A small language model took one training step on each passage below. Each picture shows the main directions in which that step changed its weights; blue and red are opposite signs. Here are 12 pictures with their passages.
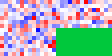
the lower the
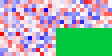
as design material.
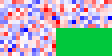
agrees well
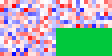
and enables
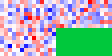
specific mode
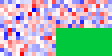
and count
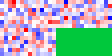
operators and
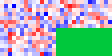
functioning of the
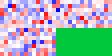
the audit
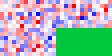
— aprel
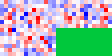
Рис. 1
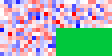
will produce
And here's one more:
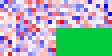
aspira una
